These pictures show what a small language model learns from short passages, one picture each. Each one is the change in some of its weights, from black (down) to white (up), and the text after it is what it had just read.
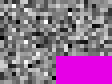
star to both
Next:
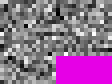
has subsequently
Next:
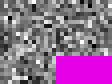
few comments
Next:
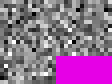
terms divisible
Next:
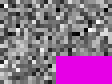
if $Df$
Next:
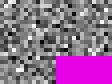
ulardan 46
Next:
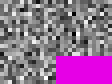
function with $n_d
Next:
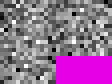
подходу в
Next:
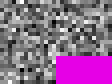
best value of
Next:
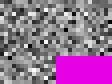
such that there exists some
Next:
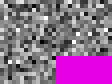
education, in a
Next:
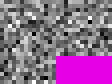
cone computation compared
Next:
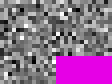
Taking them as
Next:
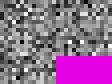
когорте с
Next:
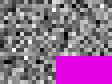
la comprensión
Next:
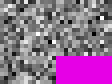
denotes the optimal
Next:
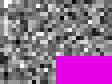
10. Minimum
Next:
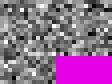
thinking and
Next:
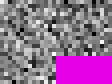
density function is given
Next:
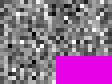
6 майдаги
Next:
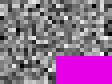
growth of the
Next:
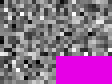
it is proven in
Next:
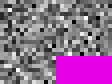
о жизни
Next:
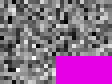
observed in
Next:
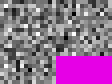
la comunidad
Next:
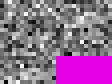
plus forte
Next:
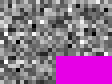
to reflect the
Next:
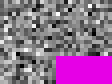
part. {\em only
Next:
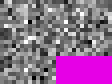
de un estudio de
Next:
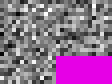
a sum of a
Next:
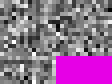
We will keep to
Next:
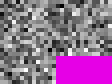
в плане
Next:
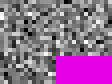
ii) with respect
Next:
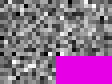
as medidas de
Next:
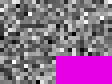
solitary wave
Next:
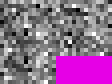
the same paper,
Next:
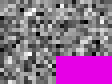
the choices
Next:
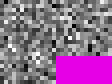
- matndagi
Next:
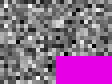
obesidade. No
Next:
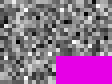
conditional expectation
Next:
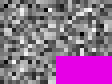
de estilo de
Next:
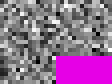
relatado pelo
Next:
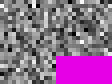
licensed under a
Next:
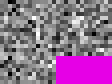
is a symmetric
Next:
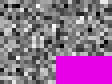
évek óta
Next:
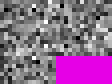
proved similarly,
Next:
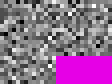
وی مشخص
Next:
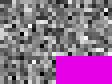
statement} is
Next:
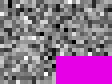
each positive root $\sum
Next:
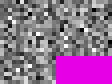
што се
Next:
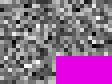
quintales de
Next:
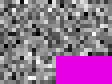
two hyperplane
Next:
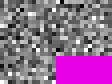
problem has been reduced
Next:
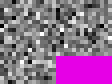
indicando se o
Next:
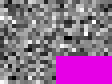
assertion. Now
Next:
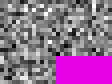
a sum in the linear
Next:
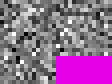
$\Delta ^{\left(
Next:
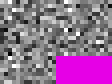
hunarga ega
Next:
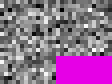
Number of corners
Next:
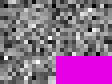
of nutritional
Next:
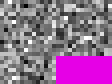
de la escuela
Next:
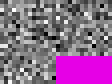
cardinality at
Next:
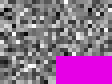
de histéresis
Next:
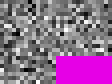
a constant CFL
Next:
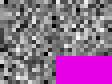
remark in teaching
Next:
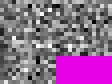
un véritable
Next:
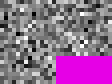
\notin F$ for
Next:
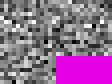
tur tarkibini
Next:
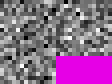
e tem voz
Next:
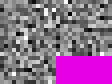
\vert t_k<
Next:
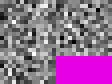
відрізнити від
